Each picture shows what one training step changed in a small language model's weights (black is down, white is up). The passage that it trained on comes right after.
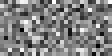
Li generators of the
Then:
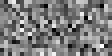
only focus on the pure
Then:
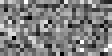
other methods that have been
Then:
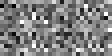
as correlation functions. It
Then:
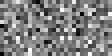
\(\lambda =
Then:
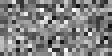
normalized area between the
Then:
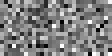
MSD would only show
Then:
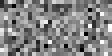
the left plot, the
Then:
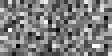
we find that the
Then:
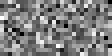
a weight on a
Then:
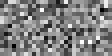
and stimulated
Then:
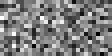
a tool, called
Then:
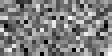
calculus a high degree
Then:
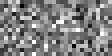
\cos \varphi\\
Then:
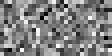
From a practical
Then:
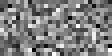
They used a
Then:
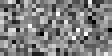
its ranking performance on
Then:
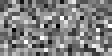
PDF of the
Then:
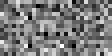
see the two underlying
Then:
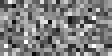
the evolution of the
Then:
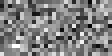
The peak stress values
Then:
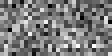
of the SWB
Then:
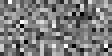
elements from the narrow
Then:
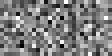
mixed representation with
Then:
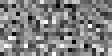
our theorem which
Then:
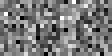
receive PHC
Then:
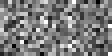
we employ OMP
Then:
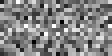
ROA |
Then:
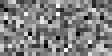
program: \noindent
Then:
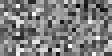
variable % wrt to
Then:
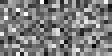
1 shows six phases
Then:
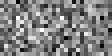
small radii,
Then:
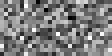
(76), whereas the
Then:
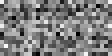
calculated analytically become much
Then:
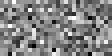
stressful test case
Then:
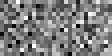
part. To see
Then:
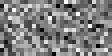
which corrects the
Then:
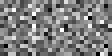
and\ \citenamefont
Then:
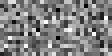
our primary target in the
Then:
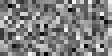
two fields is called the
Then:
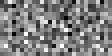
the location of
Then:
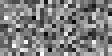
equipment and
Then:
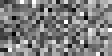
reaches an equilibrium value
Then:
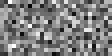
to writing down
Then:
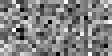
UV radiation are given by
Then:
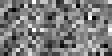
can be written as
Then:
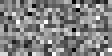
problem,} J.
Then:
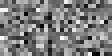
tokens are generated
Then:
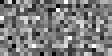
inverting the
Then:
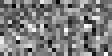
by the relationship between the
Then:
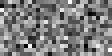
for the charged and
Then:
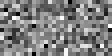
centre of mass found
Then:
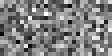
the integrations over the
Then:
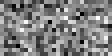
density $\rho$, while
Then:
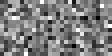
GeV), while
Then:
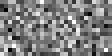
different power-law
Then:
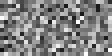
a critical observation from
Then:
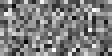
this context, can be
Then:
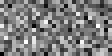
phonetic units
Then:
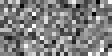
\Gamma $ defined by
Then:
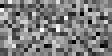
in this work.
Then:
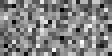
the Hilbert
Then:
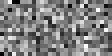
of Stage 1 in
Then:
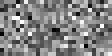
attention on the effects
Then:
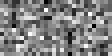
conjugate to
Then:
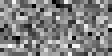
with existing contexts
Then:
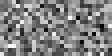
low-loss propagation
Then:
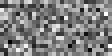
in selected regions. The
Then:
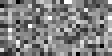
images with readings similar
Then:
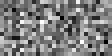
cross sections of these processes
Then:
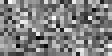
results show that when
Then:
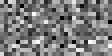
information relevant to understanding
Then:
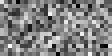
value are directly put
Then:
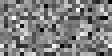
strategy. This approach
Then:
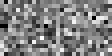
balls, and sets
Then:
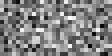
Lie groups and symmetric
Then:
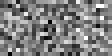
thermal stability, it
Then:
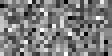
website contains known
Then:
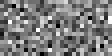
photons, in which
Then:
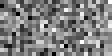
over the disk surface
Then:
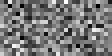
orbit to another arising
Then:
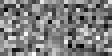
angular momentum to the
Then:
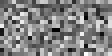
soft constraints on the
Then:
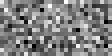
is examined here;
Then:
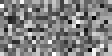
error bars. The
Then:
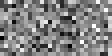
the scope of the
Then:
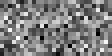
two parts and
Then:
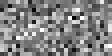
The stars were selected from
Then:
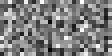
this is not a just
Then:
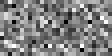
the following chiral
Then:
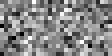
Structure | 0 |
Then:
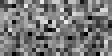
the point that deep
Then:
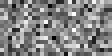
of Safe
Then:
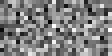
The approximations only
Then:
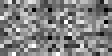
Comparative study of
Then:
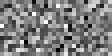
traditional estimator
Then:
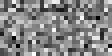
I have presented the
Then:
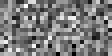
mapping from
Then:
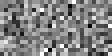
$BDF$ its
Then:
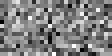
of some unstable
